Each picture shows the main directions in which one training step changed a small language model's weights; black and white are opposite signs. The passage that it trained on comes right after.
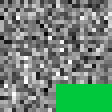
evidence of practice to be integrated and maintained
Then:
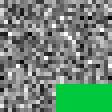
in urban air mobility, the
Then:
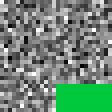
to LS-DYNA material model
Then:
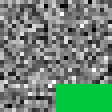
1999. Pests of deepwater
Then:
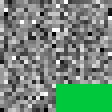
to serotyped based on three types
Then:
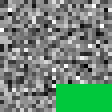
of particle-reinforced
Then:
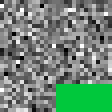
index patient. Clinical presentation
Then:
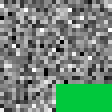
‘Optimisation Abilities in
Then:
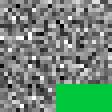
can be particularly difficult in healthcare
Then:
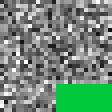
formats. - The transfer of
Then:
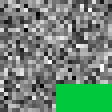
represent, simulate, and explore complex
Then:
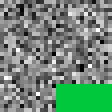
and skills. In the end, the groups
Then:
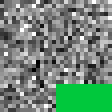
concerns. Women do not just
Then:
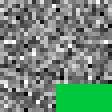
explained in the last part. According to
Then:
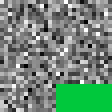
Duka, Romir
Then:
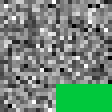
ulcers are a common condition and
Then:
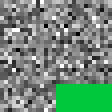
different frequency ranges depending on radio
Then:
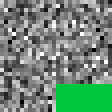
or graphics. The communication professionals
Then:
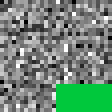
for interaction with the system. If on the
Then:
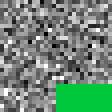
add value in some way in aspects related to
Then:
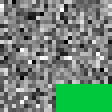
the sister lineages to all other
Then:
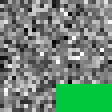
strain gauge SG3 located
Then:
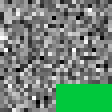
the most susceptible drug and
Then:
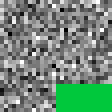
stone, and gender on the number of
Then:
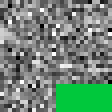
positive relationship between human capital and resources. The
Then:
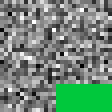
of Amir Temur's
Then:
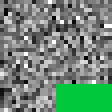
under-representation of older
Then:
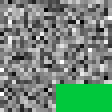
for entering a temple. The
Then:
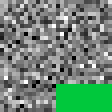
used) is introduced into the joint through
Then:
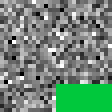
antibiotic that binds to
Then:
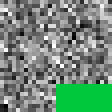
a balance between tourism and nature
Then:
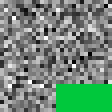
participate in creating those standards and respond
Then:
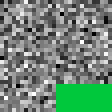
firms and households limit the financial
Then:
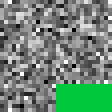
we have applied parallelism genetic
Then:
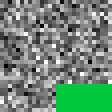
environmental factors to birds. It is
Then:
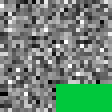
and forget to take a step back and
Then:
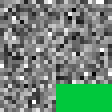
are more likely to participate in communicative
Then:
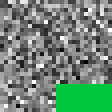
protein synthesis (Ieven et
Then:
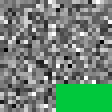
LinkedIn (AIAS)
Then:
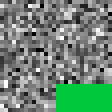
16-25 nm after reduction achieved through
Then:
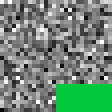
NUD cases are associated with
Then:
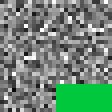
are responsible for and carry out management and
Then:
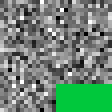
and there are 10 embryos in each
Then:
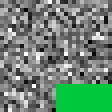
has been implemented in two case studies.
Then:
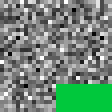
Nor arm, nor face,
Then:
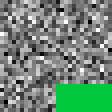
which is further compounded by the impact of
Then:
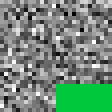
models in the task of regression from
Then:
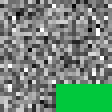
study, we aim to investigate whether
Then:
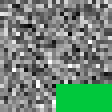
Press. - Cheema,
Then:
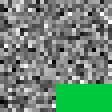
purposes: - 1) For predictive
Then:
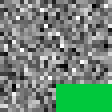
demanding maritime conditions. Position
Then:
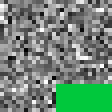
the reasons behind our
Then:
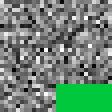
addresses that gap by presenting a
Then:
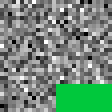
writing (not verbally).
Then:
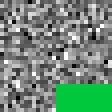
area small-scale industry in on
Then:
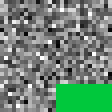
of this paper is organized as follows.
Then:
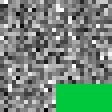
reach the goals of the task, a
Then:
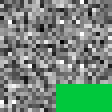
volume of the CFRM. The
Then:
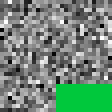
in agreement with Savannah
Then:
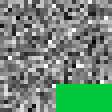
stated by the Department for Trade and
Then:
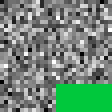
obtained in the form of nominal
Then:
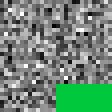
in the short term as well as in the
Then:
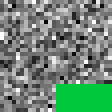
48 h intravenous infusion
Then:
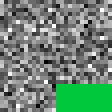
for managing type 2 diabetes
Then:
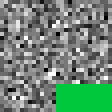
generated electron-hole pairs
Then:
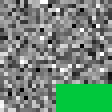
decarbonisation goals. This strategy is
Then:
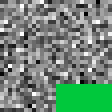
and *Rydingia*.
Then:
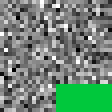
IN many applications, the input signal
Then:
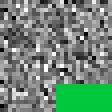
take care of the list of students in the
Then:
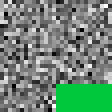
looks up to God for
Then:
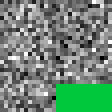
MS analysis of liquid
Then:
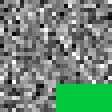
importance of creating a European AD standard
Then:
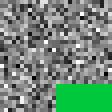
HISTOLOGY OF
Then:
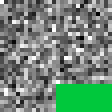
of about 18.5 g for
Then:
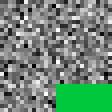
probably linked to local hydrodynamics
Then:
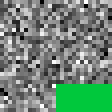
opportunity for local produce and minor forest
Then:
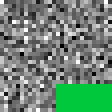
of Afghanistan, combating modern threats and
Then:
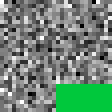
to numerous autoimmune
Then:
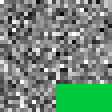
of BPTT algorithm, take the
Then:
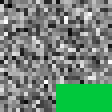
of multicollinearity. The
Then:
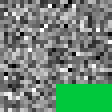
demand. Maize is an active
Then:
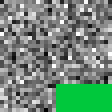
of questionnaires. Their confidentiality
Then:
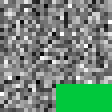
enable learning by example, we curate
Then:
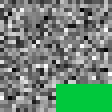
energy rate. The local SAR has a
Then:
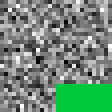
can be had, to strengthen or
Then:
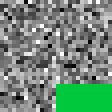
age, school type, and educational level with
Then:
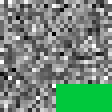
Introduction In today's competitive
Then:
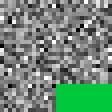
stationary forest sites, where soil was
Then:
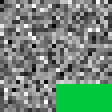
needed to improve the productivity of water in
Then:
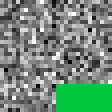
(gram) of material analyzed.
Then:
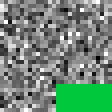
the field is the novel identification of significant
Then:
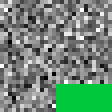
also the significance of gender equality as a
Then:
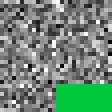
to the upper Benue Trough
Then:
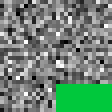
be able to reflect the real changed
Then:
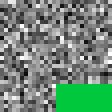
- The nail plate remains
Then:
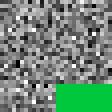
specimen, with a refined zone
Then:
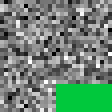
with short coir fibres treated
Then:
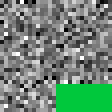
shoreline (blue
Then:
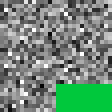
specific vibrations such as the band at
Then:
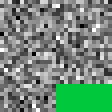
potential trends, drivers and barriers
